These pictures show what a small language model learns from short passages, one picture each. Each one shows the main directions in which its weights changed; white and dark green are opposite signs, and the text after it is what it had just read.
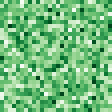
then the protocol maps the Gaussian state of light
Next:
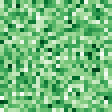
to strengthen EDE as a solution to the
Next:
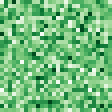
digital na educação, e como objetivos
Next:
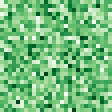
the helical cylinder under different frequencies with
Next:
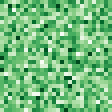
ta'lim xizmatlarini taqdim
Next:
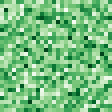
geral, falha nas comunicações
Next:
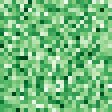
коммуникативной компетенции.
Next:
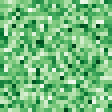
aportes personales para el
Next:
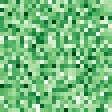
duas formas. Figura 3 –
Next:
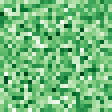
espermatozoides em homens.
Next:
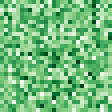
знижувала професійний
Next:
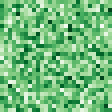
reset their password, which means a
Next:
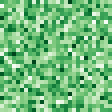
generators described below. Non-symmetric
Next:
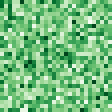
z})^*. \end{equation} Hence
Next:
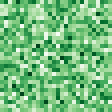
arrangement of one of the monomial groups
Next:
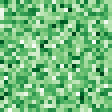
borishi sabab bo'ldi.
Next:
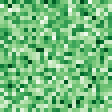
a temperature $T$ much smaller than this
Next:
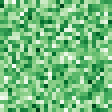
the most model-independent measurement of this process
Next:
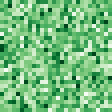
\end{equation} if the limit exists.
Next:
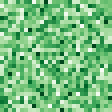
are equal. In fact, the analytical structures
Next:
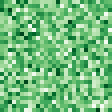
pedagogika universiteti professori,
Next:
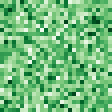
By definition of $G(N)$, this
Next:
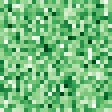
tego względu,
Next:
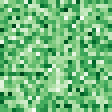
эга. Аммо оптик
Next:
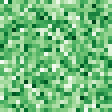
such as the size, fitness,
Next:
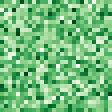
\begin{theorem} Let $X$ be
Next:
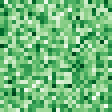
small positive peak before becoming negative. All global
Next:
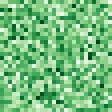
of reduced monomials is equal to
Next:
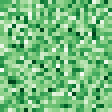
still unknown. \bigskip \noindent {\bf
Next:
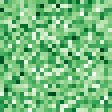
near-nodal gap temporally,
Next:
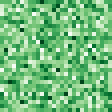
кўшиқларини хор учун
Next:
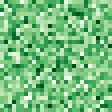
be a {\it regular point} for $\cal
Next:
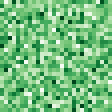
we serendipitously noticed
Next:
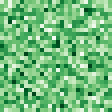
Associações de Ginecologia
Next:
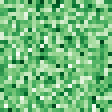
галузі охорони праці
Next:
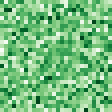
e plural. Implica a construção
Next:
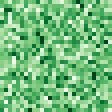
studies, researchers conducting secondary studies,
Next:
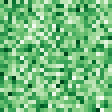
appropriate for the document retrieval in
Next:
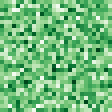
ao longo de três meses,
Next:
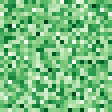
$\Vu$ and pressure $p$
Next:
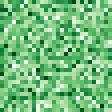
Ross Stokke was supported by
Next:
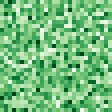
if we assume that vertex $v$ is of
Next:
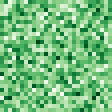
Also, in the case of $G$ an
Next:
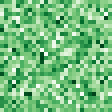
comprensión del mundo es mucho
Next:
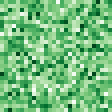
new results, but the results concerning
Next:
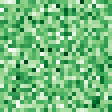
theorem~\ref{t:1} or previous
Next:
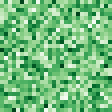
the resistive wall mode in the presence
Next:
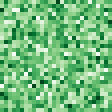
the smallest number of factors is equal to the
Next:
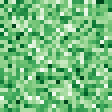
particle physics and offers the potential to
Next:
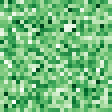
The power of the architecture is its depth
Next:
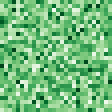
dan alokasi sumber daya.
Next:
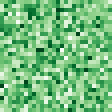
enforce lower bounds for the number of
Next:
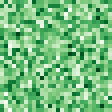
to the retractive force. [4]
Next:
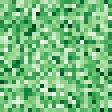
of variables in the constraint system from growing
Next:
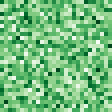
issue surely has a
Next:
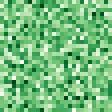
encoder are tuned
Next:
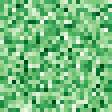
talab qiladi. Qoidaga
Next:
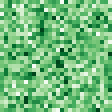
such as encyclopedias and
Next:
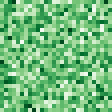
of historical and current perspectives on
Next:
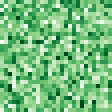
our weak anticipations and predictions,
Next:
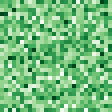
in \eqref{eq:sq_abs}
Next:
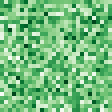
such that \eqref{QB} is
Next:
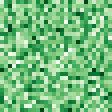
-h s)$, for every $h\geq
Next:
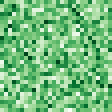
model. We provide some interesting examples to show that
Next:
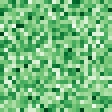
name and backstory at the 2026
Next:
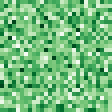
secara mekanis dan tidak
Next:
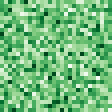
correlator, $G_{tt}$, as
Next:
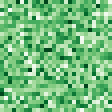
cTTS. The physical parameters and evolutionary
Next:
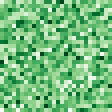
stability we must to resort to numerical
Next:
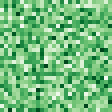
e_1\bullet \nu \bullet
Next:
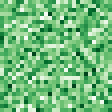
focused on the dimensional reduction of
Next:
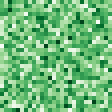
outer bumps at the same edges to
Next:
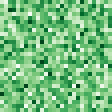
other is very small. Finally, let's consider
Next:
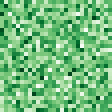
representing information. However, almost all the standard
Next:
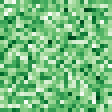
GPT-4 is significantly higher than that of
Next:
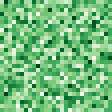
Yusupov - Farg'ona:
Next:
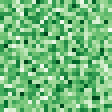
theorem. \begin{theorem} For
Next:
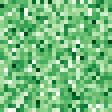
satisfied. In order to find the Schmidt
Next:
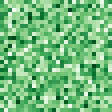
for use on parallel architectures with typical resolutions
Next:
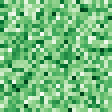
Lamby N. Revisión de
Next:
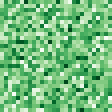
Elements of $\tG$
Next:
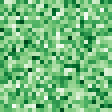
decays. The analytical continuation is
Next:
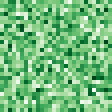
Teichm\"uller moduli space, and
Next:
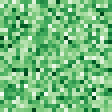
эту гигантскую
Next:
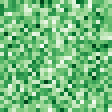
Блок, Н.Н.
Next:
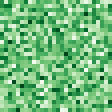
such that isospin breaking at fourth
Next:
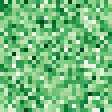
the so-called $Z$-beam
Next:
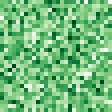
de ser apenas projeto.
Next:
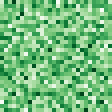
em sites que possuem informações sobre
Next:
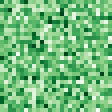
e empresarial com temas referentes
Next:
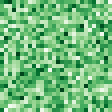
\ref{corogen}, we have
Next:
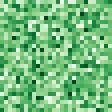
The IODS method is executed
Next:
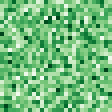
higiene y seguridad
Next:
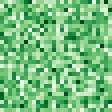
the latter. In particular a local scale choice was
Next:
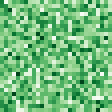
be a discrete group with identity $e$. Let
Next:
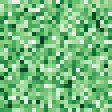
Classification to Overcome and
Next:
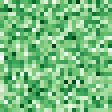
the regions separated laterally by 100s of
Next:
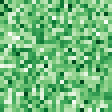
in the considerable differences in their variability for
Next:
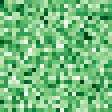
sabemos si esto resuelve
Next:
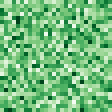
noodatiy holatda ham
